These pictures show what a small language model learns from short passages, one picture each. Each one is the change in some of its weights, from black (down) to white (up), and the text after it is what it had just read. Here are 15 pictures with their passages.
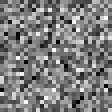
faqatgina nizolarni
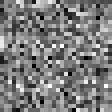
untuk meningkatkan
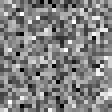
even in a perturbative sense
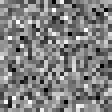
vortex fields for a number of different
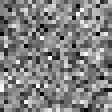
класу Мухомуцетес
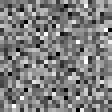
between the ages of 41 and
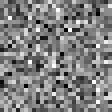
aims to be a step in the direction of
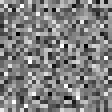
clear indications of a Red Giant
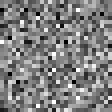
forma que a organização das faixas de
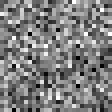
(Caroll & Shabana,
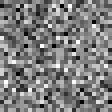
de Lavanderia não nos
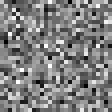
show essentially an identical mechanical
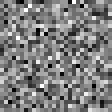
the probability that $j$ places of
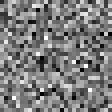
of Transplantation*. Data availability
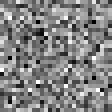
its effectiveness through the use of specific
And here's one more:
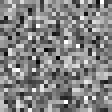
Onlar tədris
